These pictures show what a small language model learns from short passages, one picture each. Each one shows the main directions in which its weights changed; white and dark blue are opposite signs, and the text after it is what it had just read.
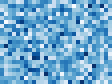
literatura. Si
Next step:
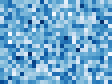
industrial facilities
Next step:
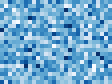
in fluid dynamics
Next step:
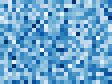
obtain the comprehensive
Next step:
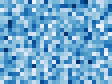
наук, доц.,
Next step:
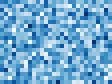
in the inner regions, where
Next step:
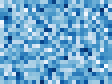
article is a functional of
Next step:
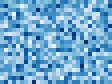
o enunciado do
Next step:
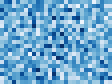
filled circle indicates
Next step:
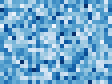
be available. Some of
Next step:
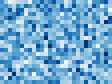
magnetic field. (Just as
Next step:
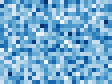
esso esaminandolo
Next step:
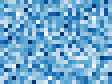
Hospital do
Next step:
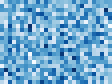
the swept-up
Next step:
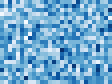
cuestión del lugar
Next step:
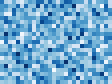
and above 1KHz. For
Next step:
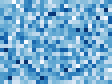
study, it is reasonable
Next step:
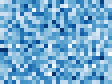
shaxsning teran
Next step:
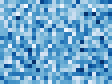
hole. In this case,
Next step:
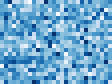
amalga oshirilgan
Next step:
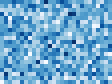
to carefully manage
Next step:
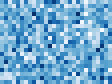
varied within the interval
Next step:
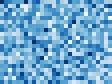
durasi 1 minggu,
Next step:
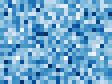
In the calculations presented in this
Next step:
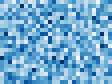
those developed by
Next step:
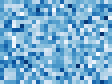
short range binding
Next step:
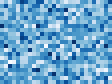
radian frequency equal to
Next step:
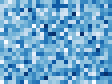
and FastAPI with
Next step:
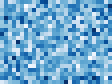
podem ser úteis
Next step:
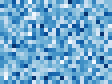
in the form of a set of
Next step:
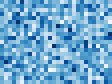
resonators as a
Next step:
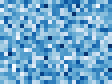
several solid-state
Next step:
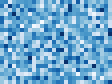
ich immer sehr
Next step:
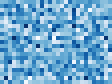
metrics are accuracy
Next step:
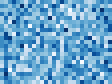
to gain further information
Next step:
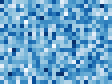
is calculated using the approach of
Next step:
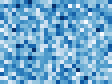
ва экологик
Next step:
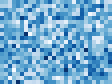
en fin de su propia
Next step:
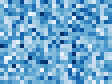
and $U$ maps observed
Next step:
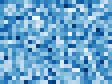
Ensino Fundamental
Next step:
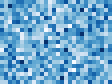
data analysis, we only used an
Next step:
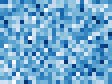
sunt suficiente,
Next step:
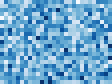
two-dimensional regulator
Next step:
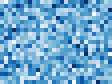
в два крупные
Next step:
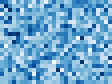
leads to the coefficient
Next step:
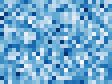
of turbulence,
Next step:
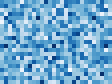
em infraestrutura
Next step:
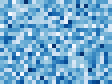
respect to the scale
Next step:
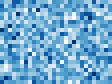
and shunt resistances of
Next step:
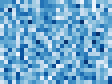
menyenangkan atau
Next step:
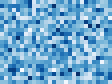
органа и
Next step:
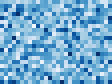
\mathcal{C}_t +
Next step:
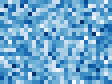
des administrations,
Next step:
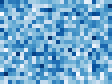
o'ndan ortiq
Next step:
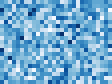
\end{align} where
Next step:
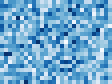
John Wells,
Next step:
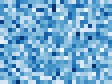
paytda bir kun
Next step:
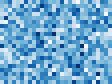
direktori Adri
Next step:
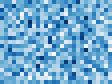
three graphs has thus been
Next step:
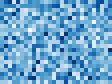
dans son ensemble
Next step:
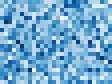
This value is taken as a
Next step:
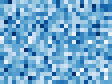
matrix form using the operators $
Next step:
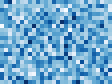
the truncation errors are
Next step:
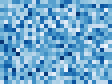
the potential in the Dirac
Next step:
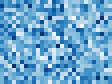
va yomonlikdan
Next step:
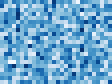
importante obiettivo
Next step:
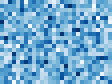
bound from the $Z$
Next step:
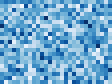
inversion of the third
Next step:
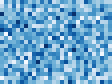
studied separately, but
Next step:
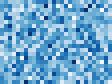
envelope. If we
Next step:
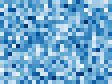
NPU scalar unit
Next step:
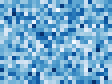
that our algebraic
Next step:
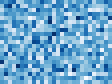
also note that we do not
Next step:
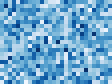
However, we may compute the
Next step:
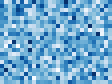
depend on absolute UV
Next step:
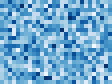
in models with universal
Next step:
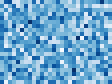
strategic reasoning
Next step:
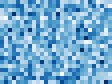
à la TH ($r =
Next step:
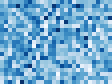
Кроме того,
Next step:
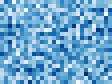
that combines entanglement information
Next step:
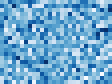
уровень. Цель
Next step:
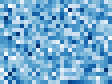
improve overall model
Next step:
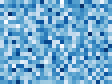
expected $R^2$ is
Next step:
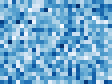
2 (c) is provided
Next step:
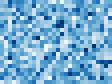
high quality mean was
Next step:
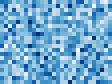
ta’lim portali
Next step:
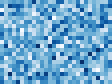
detection was described by its
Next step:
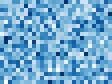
the spectrum makes this
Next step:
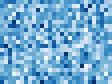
(вкл. и AV
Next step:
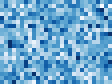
in less than 3% of
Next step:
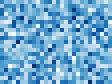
under identical conditions
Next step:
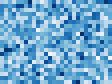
«макам» (в
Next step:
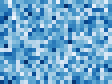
Na realidade, a
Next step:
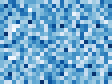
the amplitude multiplied by
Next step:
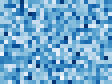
seus critérios de
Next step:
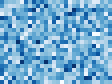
In den letzten
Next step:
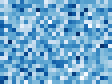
shown in the left panel
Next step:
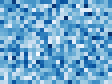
note that these factors are
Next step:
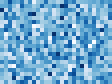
gas-phase doping
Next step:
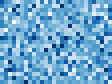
decoding complexity. We
